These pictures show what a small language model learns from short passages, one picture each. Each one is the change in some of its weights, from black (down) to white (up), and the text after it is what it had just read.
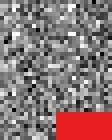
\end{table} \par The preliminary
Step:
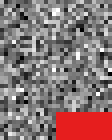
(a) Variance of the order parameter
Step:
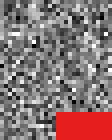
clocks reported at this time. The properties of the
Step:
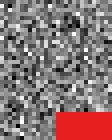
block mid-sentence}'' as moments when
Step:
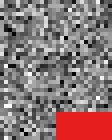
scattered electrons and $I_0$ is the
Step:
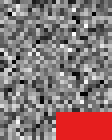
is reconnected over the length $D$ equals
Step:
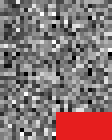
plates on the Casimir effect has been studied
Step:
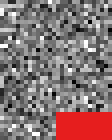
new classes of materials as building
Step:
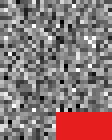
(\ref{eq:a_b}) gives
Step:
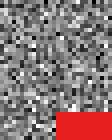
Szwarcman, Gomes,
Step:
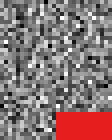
and $\mathcal{C}[f]$ is the collision
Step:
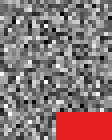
individuell anzupassen. Der
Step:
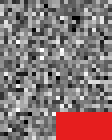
is proportional to the cube of the
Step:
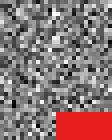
we develop a transfer learning algorithm that is novel to the
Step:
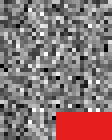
between the number of detections observed in the two output
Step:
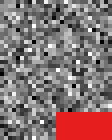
\ref{section:simple}, we start by
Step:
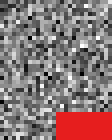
first parametrised the model by defining a
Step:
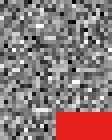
the anomalous dimensions of the Yukawa
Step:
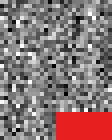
could be caused by a bandpass coverage
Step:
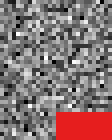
of magnitude by placing it on a
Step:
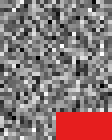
a powerful means to survey structural evolution over
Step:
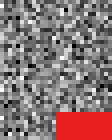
Beam–Warming scheme. In the
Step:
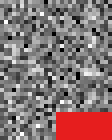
was pointed out by Ke and Li
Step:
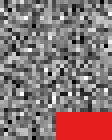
joint Center for Star Formation
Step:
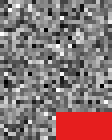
step and exponential filters. The step filters have already
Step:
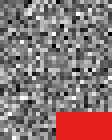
that obeys a power-law relation with the
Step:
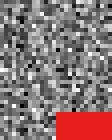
estimated from the input power of the pump using the
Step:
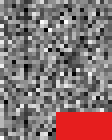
taken into account in order to get a basis for the full
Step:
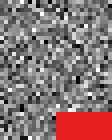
the stellar surface. Since s-process elements are
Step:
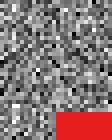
\cite{xia2017w} was modified by
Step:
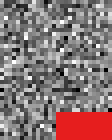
filter, and a time-series analysis performed on the
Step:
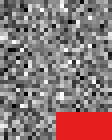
baseline values of $a_i$ and
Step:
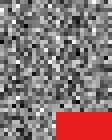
(the effect).} that can only be estimated in
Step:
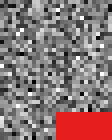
than three-dimensional discrete photonic lattices are thus
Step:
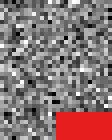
Harmony Index for dyads
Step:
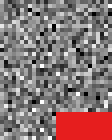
which means the recommended novel basket
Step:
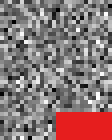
the continuum and \h30a\ emissions.
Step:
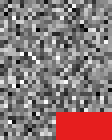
$f_{6cm}$ at rest-frame 6
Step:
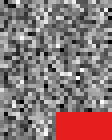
supersonic initially, and decays to
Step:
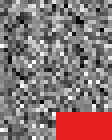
between the steering and boresight directions of
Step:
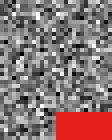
expect statistics here to be relatively poor due to the
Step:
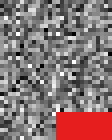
simulated noise in the command transmission, as used
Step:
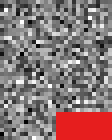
Since the superfluidity of this possible supersolid
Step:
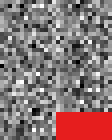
Exploration Program. Extensive use was also
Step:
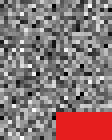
annihilation operators for the electromagnetic field,
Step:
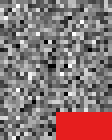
\end{pmatrix}=(Z_{\alpha n})
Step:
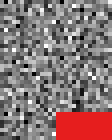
and does not alter the hyperbolicity of the
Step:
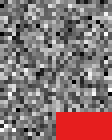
extractor consisting of two query sets.
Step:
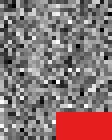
merit function before and after optimization as well as any
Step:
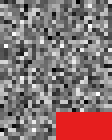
bids truthfully and he or she does
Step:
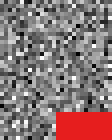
the equation $R_M = R_\Phi
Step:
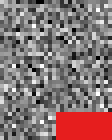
solution might not fit the purpose of all different types of
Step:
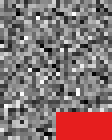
a choice such that $\wp(w_0)
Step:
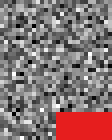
airline procedures, and, therefore, have limited
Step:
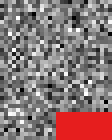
of the elementary cell $\mathcal{V}$.
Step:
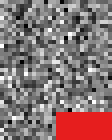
ISM. The future scope of this work is to
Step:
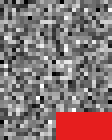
work of Ref.~\citep{Zhou+22},
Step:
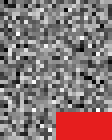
decay constant at the chiral limit, the
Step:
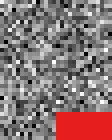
effect in locally noncentrosymmetric metals.
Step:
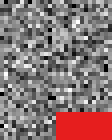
the filament, where there is less noise. Figure
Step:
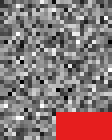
Measured evolution (red trace) of the
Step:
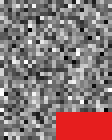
the game master cares about productivity in
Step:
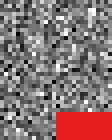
as a horizontal line to indicate the
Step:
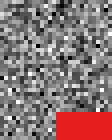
differences in a single deformation, without the ability to
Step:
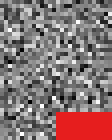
super directive four-element compact antenna
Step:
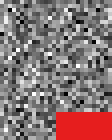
Still, the gap is maximal at
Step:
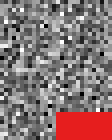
Now, the crucial challenge for the
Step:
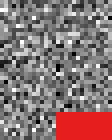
experimental pieces of evidence concerning
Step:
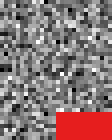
contribution) and for \MGNLO
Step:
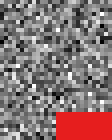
a length scale which is typically much shorter than
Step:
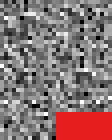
measure and hence is an SNA. Furthermore, a
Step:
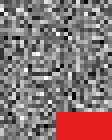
the two point function. Then the stochastic process
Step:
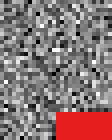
to the \emph{specific humidity}
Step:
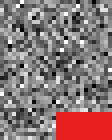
individual parameters of the GT+ (cf.
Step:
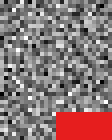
the mirror is misaligned, with the
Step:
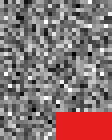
is described as before while the other arguments are not
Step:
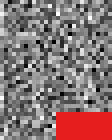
}", rounded corners, to path={
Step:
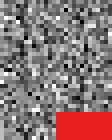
and LES but faster to achieve the results
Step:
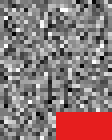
landscape and integrating renewable energy
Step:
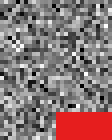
Phys. (Pairs) {\bf
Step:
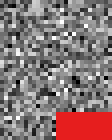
than a factor of $1000$ for a
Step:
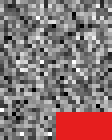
coordinates which are singular at the coordinate origin
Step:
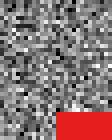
as function of the magnetic field $B$ in the second
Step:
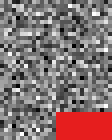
separately. The central region is self-shielded
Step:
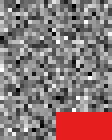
and probabilistic truncation protocols
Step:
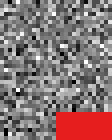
the velocity of light in vacuum. This result indicated a
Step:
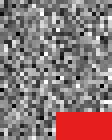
small interval between the observed frequencies 26 and 30
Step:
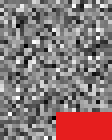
an important evidence of physics beyond the SM. These
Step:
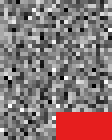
reweighting methods mainly consist of 1)
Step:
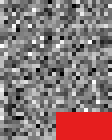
name undergoes when renamed. An
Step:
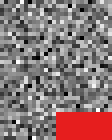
the low metallicity is a strong constraint in
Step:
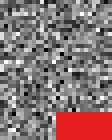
coherent state of soft radiation that accompanies
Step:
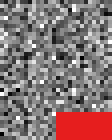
\iras validates the X-ray
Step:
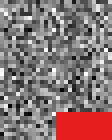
obtained the following results:\\ First.\\ In all
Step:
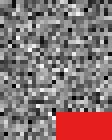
interconnected quantum computers for cooperative
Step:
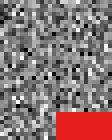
Cynthia Woods Mitchell
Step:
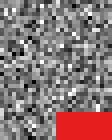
Graph} Besides the directed causality
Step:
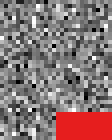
(calculated using the \emph{Raw}
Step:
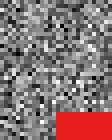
binary scaled $p_{T}$ spectra
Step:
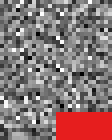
the rotational C$_4$ symmetry. This anisotropy
